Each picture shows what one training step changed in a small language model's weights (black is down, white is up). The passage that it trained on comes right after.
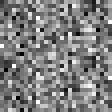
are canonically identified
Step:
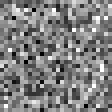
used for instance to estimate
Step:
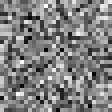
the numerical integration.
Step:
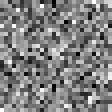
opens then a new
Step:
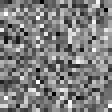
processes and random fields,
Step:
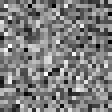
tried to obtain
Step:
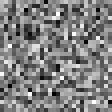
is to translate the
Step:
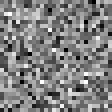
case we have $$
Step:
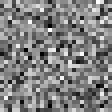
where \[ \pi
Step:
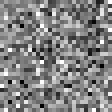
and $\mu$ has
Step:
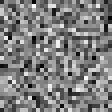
fact that each polygon
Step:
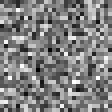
number of time steps,
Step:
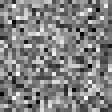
is an isomorphism implies
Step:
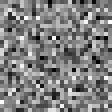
are true (sum by
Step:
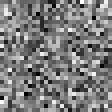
the proximity
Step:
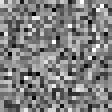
obvious impossibility.
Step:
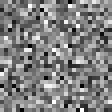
the library,
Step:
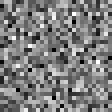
As a consequence of Theorem
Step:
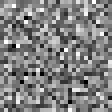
we've seen).
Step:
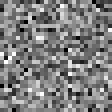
Gamas's condition
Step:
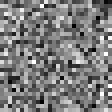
constant in $\r$
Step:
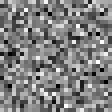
y$. We denote by
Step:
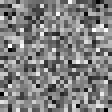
centered at $x$
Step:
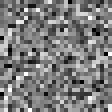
affine $M$, de
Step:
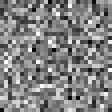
\cite[Corollary of
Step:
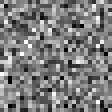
$q \geq
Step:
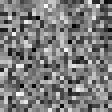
the initial mass.
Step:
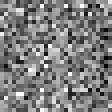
of the Riemannian manifold
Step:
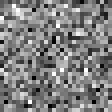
bound for the dimension of
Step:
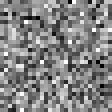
of the feasible set.
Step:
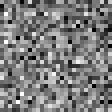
any black hole
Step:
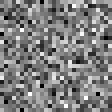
which is obviously not
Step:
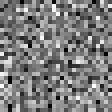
$t \mapsto
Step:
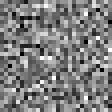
correspondingly. This means
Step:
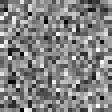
$\omega$ est non
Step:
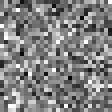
{\bf Remarks.}
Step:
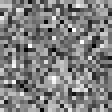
the relevant components of the
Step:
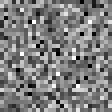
themselves encode class
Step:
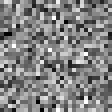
we denote the collection of
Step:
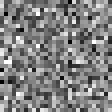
I ask the
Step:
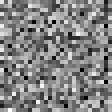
this group is isomorphic to
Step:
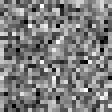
by vanishing of its
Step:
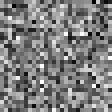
of a cohomological field
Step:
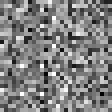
the standard means of linear
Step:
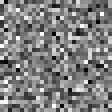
$\emptyset$ and
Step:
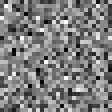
he gave examples with
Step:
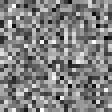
it that would make the
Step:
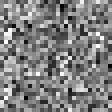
in CIL can
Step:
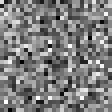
in MEms and
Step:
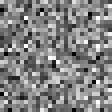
shown that $W'$
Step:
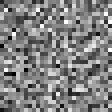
Introduction; also,
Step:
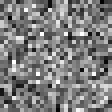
of the matrix representing a
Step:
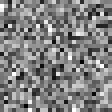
assume without loss of generality
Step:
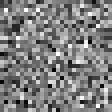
Namely, the solution of
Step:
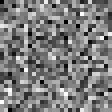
3 clear zones
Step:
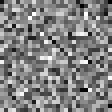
by choosing the sequence
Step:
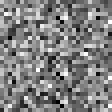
of generality we suppose is
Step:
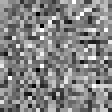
semidefinite optimization problems
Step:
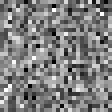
fan corresponding to
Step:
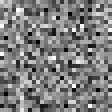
dropped the
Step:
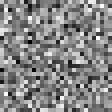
We now come to the
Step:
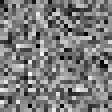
subconstituent of
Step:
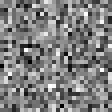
restricted to that set.
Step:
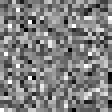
{\it isomorphic}, if
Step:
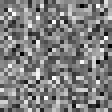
arc i at k are
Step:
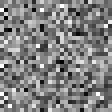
estimators and related tests
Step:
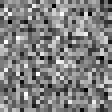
(i) the identity
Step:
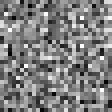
degree $d$, genus
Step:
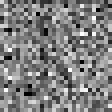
to thickness ratio and
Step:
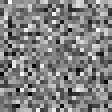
immersion $Y \hookrightarrow
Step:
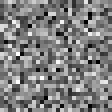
however. \par
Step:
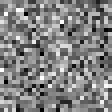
over the complex numbers.
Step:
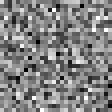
obtained by the short exact
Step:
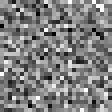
(keeping in
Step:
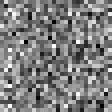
\caption{The geometry
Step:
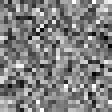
In the meantime,
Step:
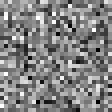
set $\Gamma$ of
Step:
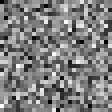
the function induced on
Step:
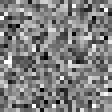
A few facts concerning the
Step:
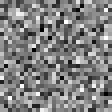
which we will denote as
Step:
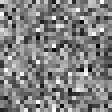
Then the statement is true
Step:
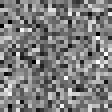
\notag & =
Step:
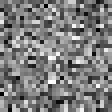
satisfied if $v
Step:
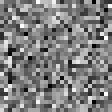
a coherent configuration
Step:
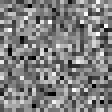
any dimension $N$
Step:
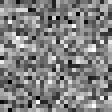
Organization for
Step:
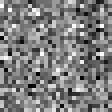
because $k$ is
